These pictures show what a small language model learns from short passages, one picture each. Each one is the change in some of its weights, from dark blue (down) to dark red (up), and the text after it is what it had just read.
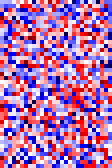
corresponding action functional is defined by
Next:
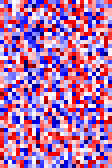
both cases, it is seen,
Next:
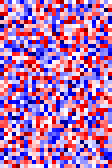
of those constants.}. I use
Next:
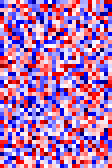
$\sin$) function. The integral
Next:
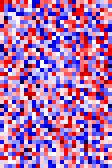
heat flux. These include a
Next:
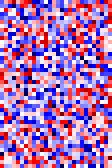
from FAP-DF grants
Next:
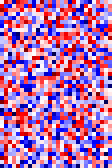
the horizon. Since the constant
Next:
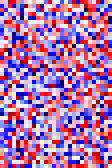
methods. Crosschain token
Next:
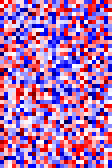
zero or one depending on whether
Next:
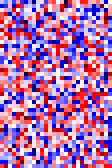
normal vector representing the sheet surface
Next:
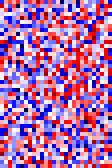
then use them to build an
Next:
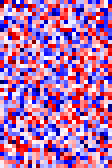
shows no change in the temperature dependence
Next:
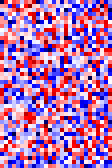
Weyl's theorem any element of
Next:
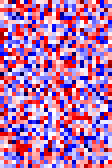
in the product structure on the
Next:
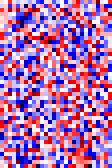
following two possible cases holds:
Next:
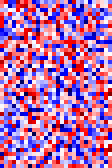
main theorem} are satisfied in all
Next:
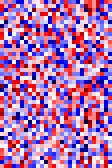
vertices spans at most $a
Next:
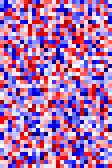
Proof} We first look at the
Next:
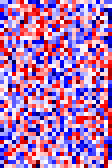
F. Dillen,
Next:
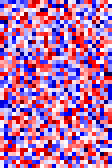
similar to the case of $\alpha
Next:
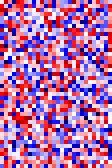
the decomposition of the algebraic linear system
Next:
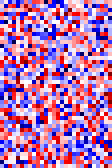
Disk Graph} \given
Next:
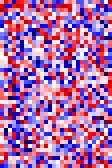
the beam center as blue line.
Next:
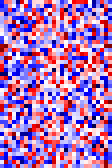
dilatonic AdS black
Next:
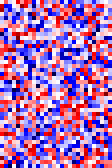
elementary quantum operators. This amounts
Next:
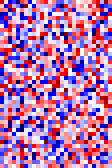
\sqrt{\varepsilon^T B
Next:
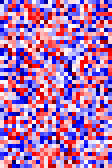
\begin{align} \nonumber
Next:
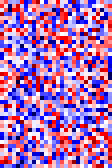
regimes, by quantifying the
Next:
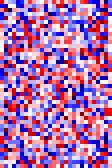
\half \log \left
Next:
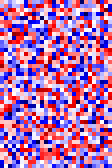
positive real numbers, we define
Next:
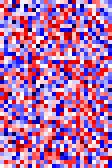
also shows that in the case where
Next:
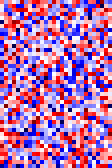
offloaded nodes when
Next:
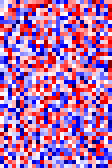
these maps, by a generalised
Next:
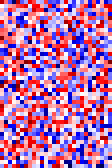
$T$ be a set of
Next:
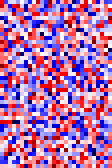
$q_1$ we thus
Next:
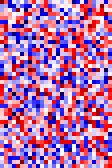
decompositions and the principal
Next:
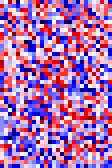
ball is lower than outside, its
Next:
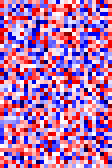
due to different normalizations of the
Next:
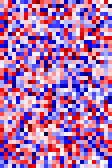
establish the same result for $\beta
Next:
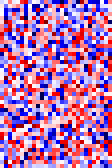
vehicle design.
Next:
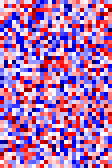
time (the bottom panel) of
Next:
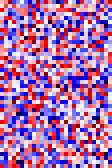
and 1.3\% larger
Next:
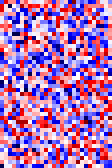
maps, leading to the limited
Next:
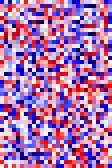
sum of subbundles
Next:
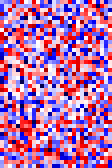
the one used in the literature to
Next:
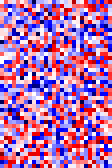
function parameters, yielding a
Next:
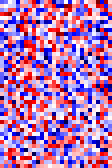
of \alfg\
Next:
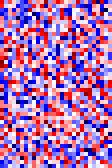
in Math. USSR
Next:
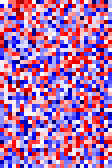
similar images. Coming to the
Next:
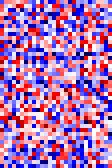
region leads to the relations which
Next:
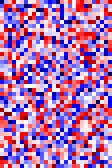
Q1D to system from temperature
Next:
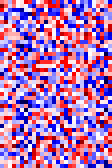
periods shorter than 22 years are
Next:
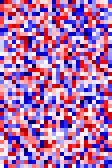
The role prompts are
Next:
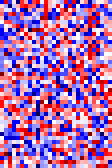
are described by perturbative QCD,
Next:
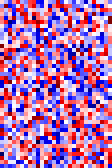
MG. This signal,
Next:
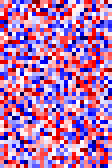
Hence we obtain $\beta$ as
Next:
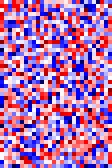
to isotopy, by the intersection
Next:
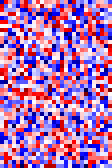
However, due to the many
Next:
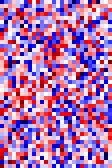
However, up to now the action
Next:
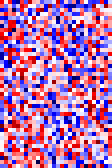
the %two seem unrelated at
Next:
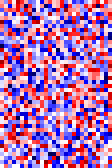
algebra. There is no compelling
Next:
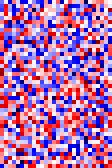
interactions present. These results open the
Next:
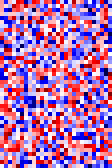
real numbers can be adjoined
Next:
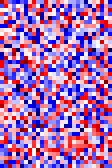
filters. Coloured areas denote
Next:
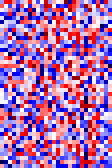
not) embed into a full product
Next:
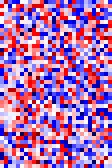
by Smolin and
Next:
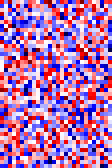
In this collider we have the
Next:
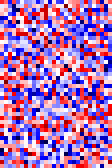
function when correlation is strong. We
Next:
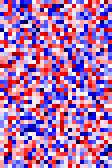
$\varepsilon_0$ =
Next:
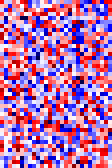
we treated this case in the proof
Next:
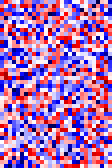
correctness of this prediction. This
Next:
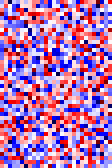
angles (e.g.,
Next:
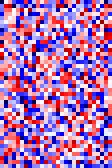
triangular representation $\Delta$ of
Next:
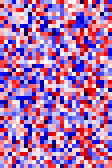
to build two different copies
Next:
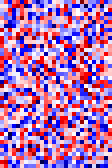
least three points and so, is
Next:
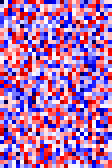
adapt it to a more general
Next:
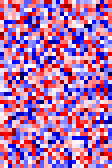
anti-bonding mode is weak
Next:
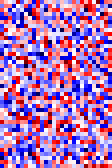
introduced to estimate distances in the space
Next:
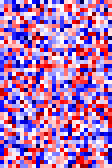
an exemplary reducible
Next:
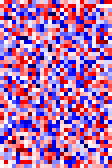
degree of a vertex in the
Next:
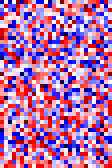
observed that the Non-Local
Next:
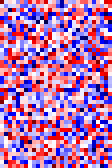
we obtain \begin{align*}
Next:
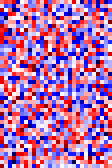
Theorems 1.1 and
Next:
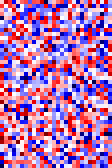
functional $g : E\to
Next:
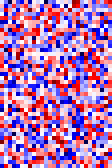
^{\infty} } \] \noindent
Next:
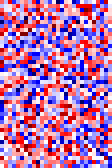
moments located on the Mn
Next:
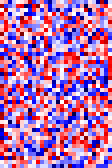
consists in a regular growth under continuous
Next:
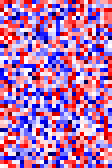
mean fluid flow velocities remains a
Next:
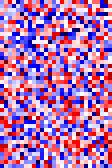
observable thermodynamic implications of
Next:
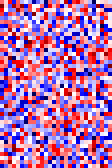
we use all the data for training
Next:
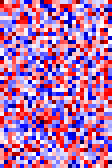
multiplicity $m$ is bounded
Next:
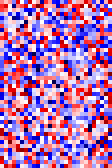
of Diophantine equations over
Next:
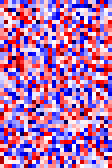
and the modulus used in the
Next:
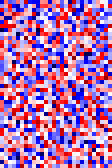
The relations (20) and
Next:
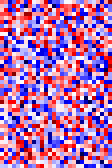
these parameters for our discussion below.
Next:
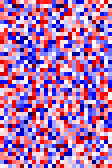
may be chosen with $\|\tilde
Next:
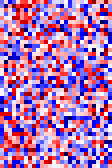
\ref{se}, when
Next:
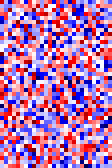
a subgroup $\Gamma$ of
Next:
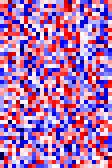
not represent the actual temperature profile in
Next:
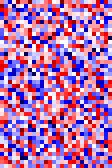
infinite-dimensional non-projective
